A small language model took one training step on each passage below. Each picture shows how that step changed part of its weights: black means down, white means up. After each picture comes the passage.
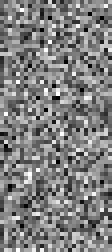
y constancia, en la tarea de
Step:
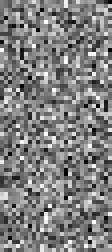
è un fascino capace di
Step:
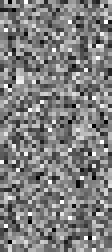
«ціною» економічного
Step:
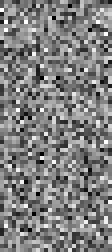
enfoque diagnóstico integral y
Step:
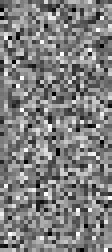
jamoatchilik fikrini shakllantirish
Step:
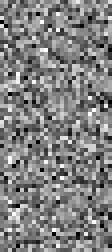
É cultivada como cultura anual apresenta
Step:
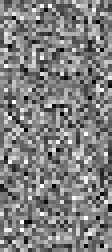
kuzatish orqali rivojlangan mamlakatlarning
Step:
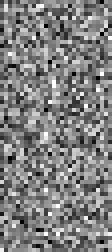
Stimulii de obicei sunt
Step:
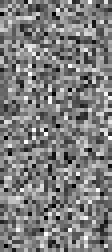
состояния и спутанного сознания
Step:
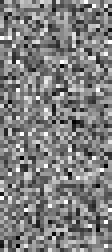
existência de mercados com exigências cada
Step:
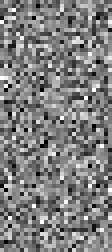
"Analhaq" "Men
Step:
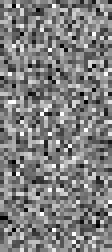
ajratib ko'rsatish); - dars
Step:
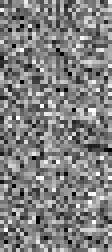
accesul la noi piețe de
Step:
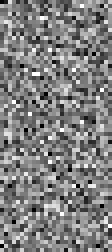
uchratish mumkin. Shoh va
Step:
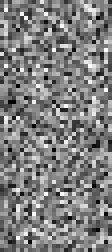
se construisent au sein des interactions
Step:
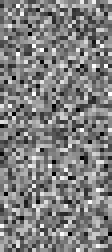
volonté de l'Occident de
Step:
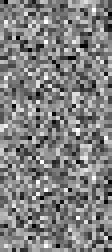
с начальными данными (2) и
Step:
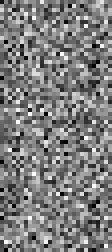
piles presented on the construction
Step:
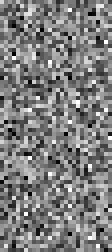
содиқ, энг истедодли
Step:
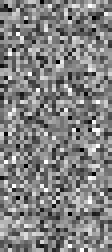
presentes e, embora produza apenas
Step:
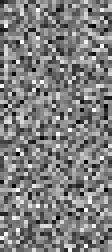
un análisis cualitativo relacionado a la
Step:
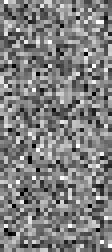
kompetensiyasi, reflektiv
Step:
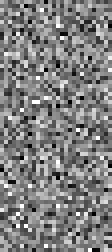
más extensas del mundo. En el
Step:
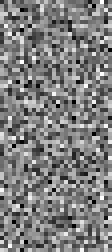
muhim ustuvor tadqiqotlarga
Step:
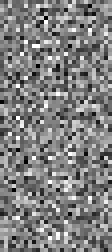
entregas a domicilio. UX
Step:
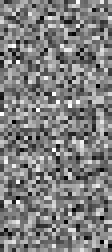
identificação de hemorragia, como
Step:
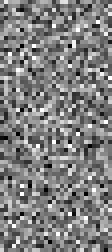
dei singoli tratti. Anche in
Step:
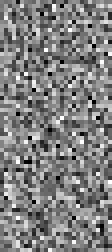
(“ЎТЙ” АЖ)нинг
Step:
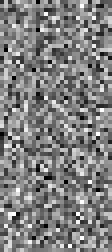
yoki har hikmat, rivoyat yoki
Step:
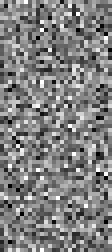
brasileiro, a palavra pode
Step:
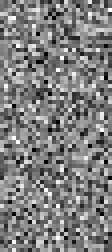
а также призвал учитывать
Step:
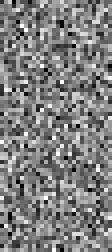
va muammolari Tadqiqot davomida
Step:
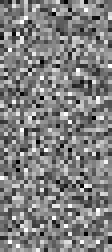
que o Brasil começou a publicar
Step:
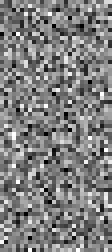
por el que se requiere analizar cada
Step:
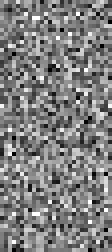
dengan tugas dan kewenangannya.
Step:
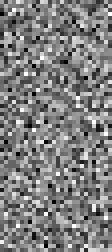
arid conditions of 2021 ($HTC
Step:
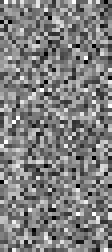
iz zakhvoryuvanniam
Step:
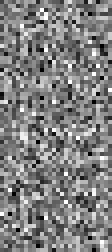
қилган шахсда ҳам
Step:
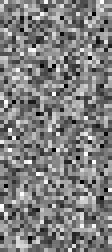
затрат. В стандартах
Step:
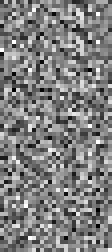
jarayoni yoshga xos yetilish
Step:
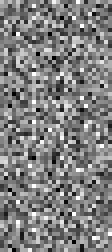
معاصر ایران،
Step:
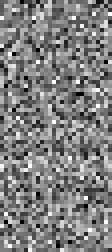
secretados de manera controlada por las
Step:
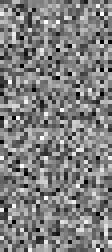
los alumnos deben reflexionar sobre
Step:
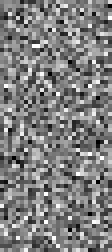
Darstellungen. Ein Motiv
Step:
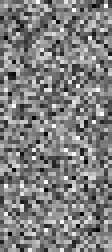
gestion hospitalière au sein des
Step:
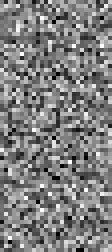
nazorat qilinadi). Bank tizimi
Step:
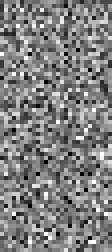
y rápida. 3. Modelo
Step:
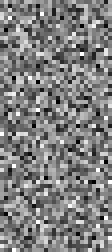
к совокупности отдельных
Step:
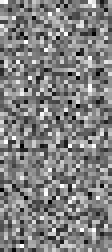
ponto de vista determina um objeto
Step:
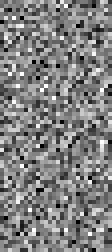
p. - RODRIGO, C.
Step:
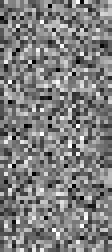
bei mir auf? - Wie haben
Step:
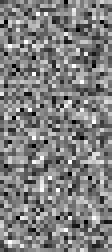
meeting consumer needs. The article
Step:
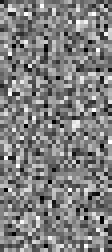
*Della Pittura Italiana.
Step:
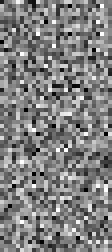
000 населения). В Таласской
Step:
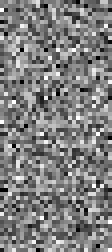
subtype – a study of 2505
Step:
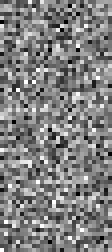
não silenciamento diante de situações
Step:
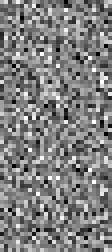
y el amante. Al ser el placer
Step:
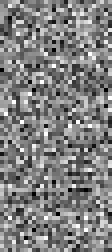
and cardiovascular disease:
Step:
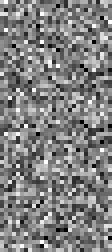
Administración de personal: relaciones entre
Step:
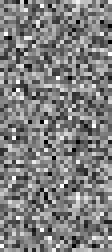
comparatively analyzed to determine their
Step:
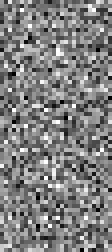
Les graphiques suivants
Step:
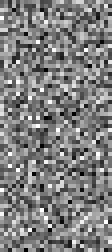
podem determinar os motivos da obesidade
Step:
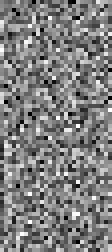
hareket aralığı sistemin
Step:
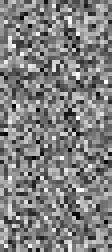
сўмлик озиқ-овқат
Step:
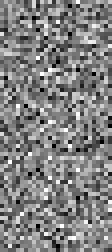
Os relatos de entrevistas com
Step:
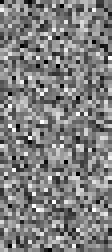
не выработалась окончательная
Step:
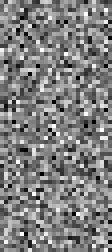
savez-vous quelque chose
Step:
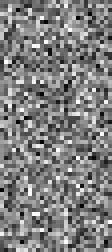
bilan chambarchas bog‘liq. Bu
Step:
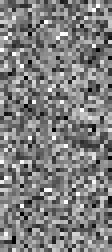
ACESSÓRIOS PARA
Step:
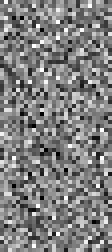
del plan. Al final del libro el
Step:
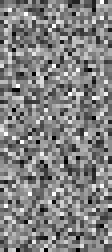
харчових продуктів і
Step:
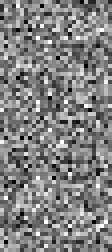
a utilização de tecnologias deve ser
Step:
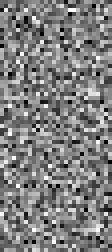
E garante uma sólida posição
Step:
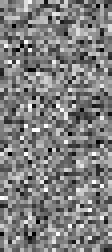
are described. It is proven that
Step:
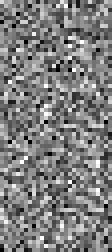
ferne Transfereffekte als
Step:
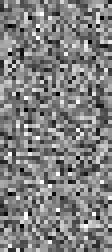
ham sufiyona asarlar lug‘atida
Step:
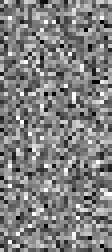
contradictions in the social,
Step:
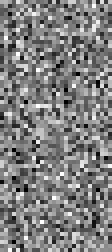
Medeniyetleri Dergisi*,
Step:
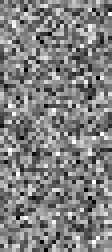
\beta_1 Digitalization +
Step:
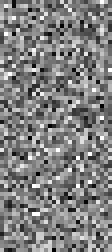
topshiriqlar. 4.
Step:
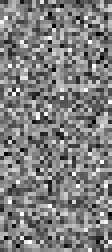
odil sudlovga erishish
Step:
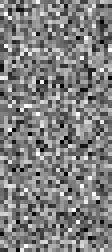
qonuniyatlari iqtisodiy tizim xususiyatlariga
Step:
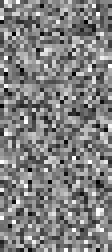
holati, oila muhiti va ijtimoiy
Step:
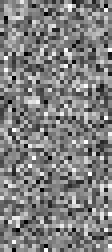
яких пропонується своє
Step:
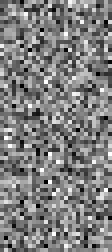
вероятного первичного
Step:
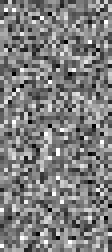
fikrni tarjima qildirishimiz va
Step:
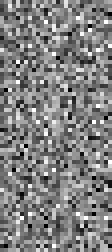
en 1936, dichas agencias
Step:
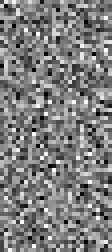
uni amalga oshirish amaliyoti,
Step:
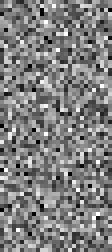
activități; - Populația
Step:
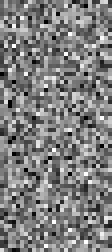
Tarbiyaviy jarayonni loyihaviy
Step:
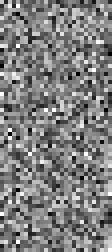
है और ऐसा
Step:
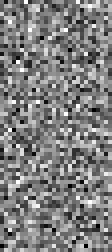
leitura revela, ao que
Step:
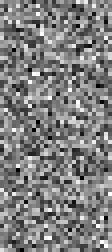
развитии энергетики и
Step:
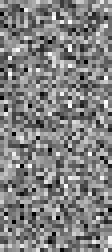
повлиять на этот гигантский
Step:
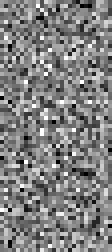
Tomography: A 481
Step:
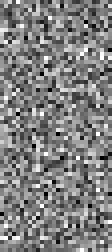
konferensiyasidan chiqqan:
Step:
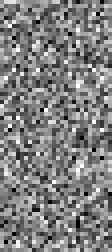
control of taxation measures
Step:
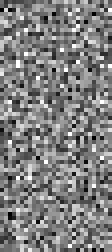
təşkil etməli,
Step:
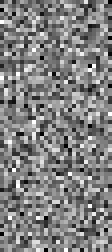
Ahir Zamanı*, 272.
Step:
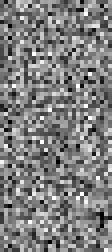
et al., 2003 ; Bender et
